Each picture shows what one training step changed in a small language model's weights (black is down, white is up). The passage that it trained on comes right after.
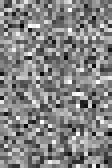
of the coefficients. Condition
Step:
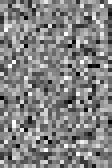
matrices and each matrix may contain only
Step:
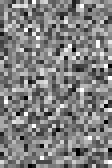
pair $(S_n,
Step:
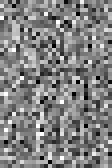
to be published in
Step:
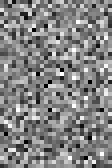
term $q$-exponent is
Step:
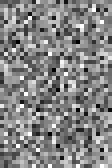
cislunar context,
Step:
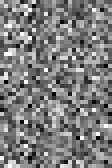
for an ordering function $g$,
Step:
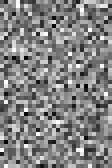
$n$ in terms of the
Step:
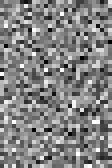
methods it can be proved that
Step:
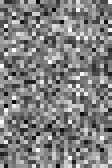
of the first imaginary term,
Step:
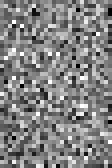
this example, we examine two
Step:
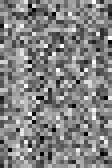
fundamental invariants
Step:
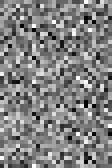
(the least eigenvalue of the
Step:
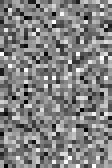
square laptop, but
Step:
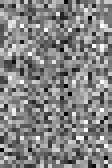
from \cite{el} mainly
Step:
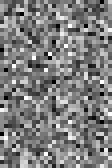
cluster variety
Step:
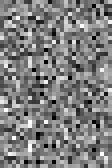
means $$ \widehat{\widetilde
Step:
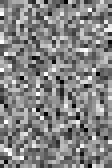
n. \] That is,
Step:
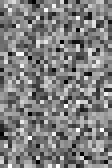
that appens between multiple
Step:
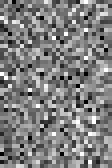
Label the upper vertices
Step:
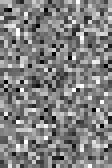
$A_n$, and unary
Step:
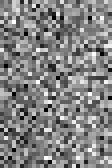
to a global
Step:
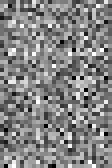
this graph. Hence, both edges
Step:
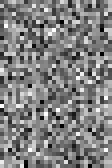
2.** Coordinate
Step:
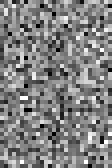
separable C* subalgebras
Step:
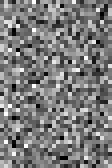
Then we obtain the following generalization bound
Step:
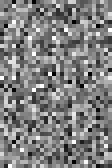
We now come to our main
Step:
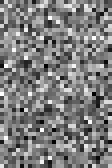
of Mathematics \&
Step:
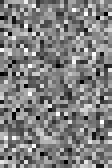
asymptotics. The resulting
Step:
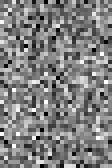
a straight line. This line
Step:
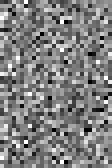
\le Me^{\omega
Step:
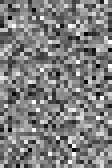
complex interconnection between this and
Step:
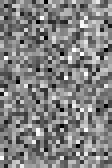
These were grouped into
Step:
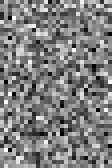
and $\gamma':=\partial
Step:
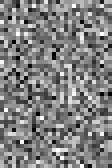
$u$ and the five
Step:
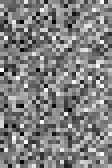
M. Vuorinen
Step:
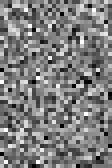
disk $U\subset L$
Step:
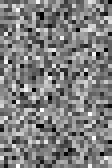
the left invariant vector field
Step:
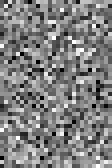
the identity. This proof
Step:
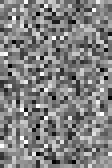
Dalen notes in
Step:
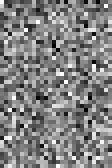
increasing sequences
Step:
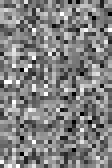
routing problem and then
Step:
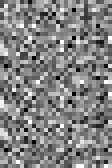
be a weak solution of the system
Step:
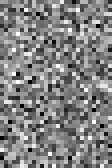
of $\alg{A}$ are
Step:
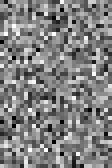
equation which involve more than
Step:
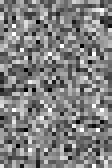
precession $\dot{\phi}
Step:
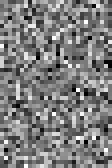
sequence for the case $n=
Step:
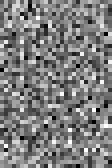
only the performance of
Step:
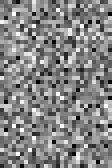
of a curve by using his method
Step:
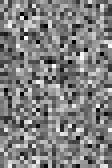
only one unique ergodic measure
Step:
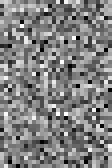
the \emph{canonical
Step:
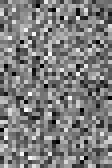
To measure the accuracy of
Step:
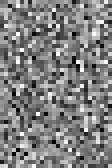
relate $x\_j$
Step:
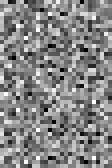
%\end{equation} %%
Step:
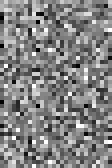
has been derived in
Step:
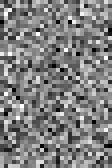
embedding $\iota : A
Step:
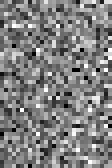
cohomology sheaf
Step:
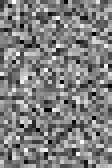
sliding surface is defined and
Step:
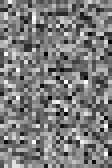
rigidly rotating
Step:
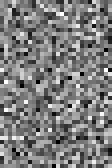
an auxiliary function which
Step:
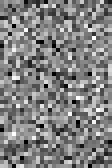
in this paper. \smallskip
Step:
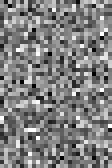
computed in the interval $x
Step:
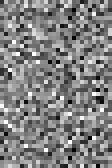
then it is also a solution of problem
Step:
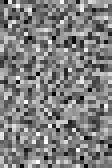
$\Q$ denote the projective
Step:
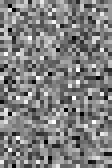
generated by quadratic
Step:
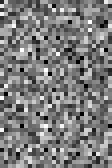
Alumni Foundation,
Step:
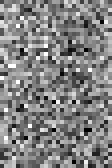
\mathcal{F},P)$ under
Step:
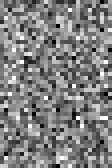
of customer $n$,
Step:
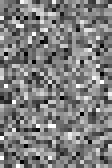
Theory and Practice}
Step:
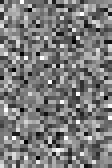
E$, where $E$ denotes
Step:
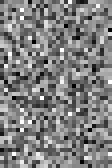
that for $\lambda\ge
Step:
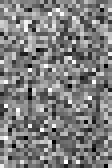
\mathbb{R}$ let there exist
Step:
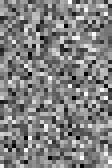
each leaf of $\mathcal
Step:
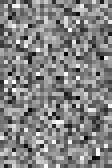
extensions of $G$ by
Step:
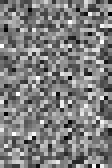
A general version of the
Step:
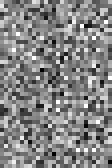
of subalgebras can be
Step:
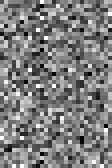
\begin{thm} Let $\varphi
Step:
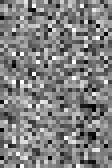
was mainly motivated by
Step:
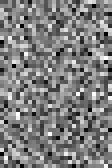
time $t$, is at most
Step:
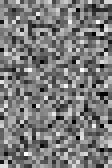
smooth variety $Z$, then
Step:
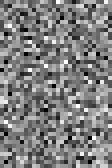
integer $m > 1$ it is
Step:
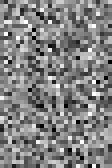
the entry in the second
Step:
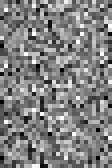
are not zero for SVM's
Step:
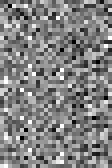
weak solution in time for all
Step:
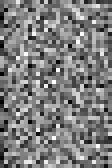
are not always
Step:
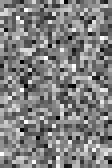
Commission of the
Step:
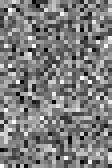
+ \sharp\left\{
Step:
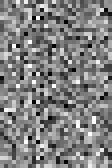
\eeao \ele
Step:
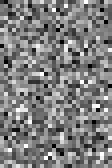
Lie algebra $\mathfrak{g}$
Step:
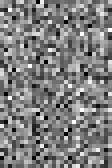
is actually a minimum
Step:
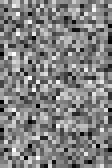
ordered set not only
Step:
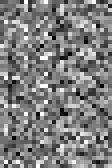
exist a quasi optimal single
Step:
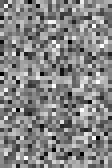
the proposed state. The
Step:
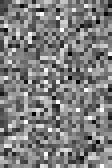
$\alpha =\mathcal{D}\Phi
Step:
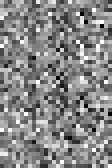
a broad range of
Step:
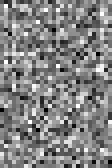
which consists of zero functions
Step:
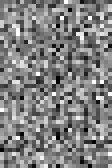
$s\in D$) and
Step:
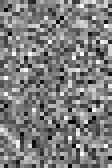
a metric $T$. It is
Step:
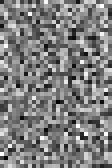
or $B_i$ is given
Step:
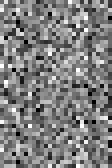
\, otherwise we set $
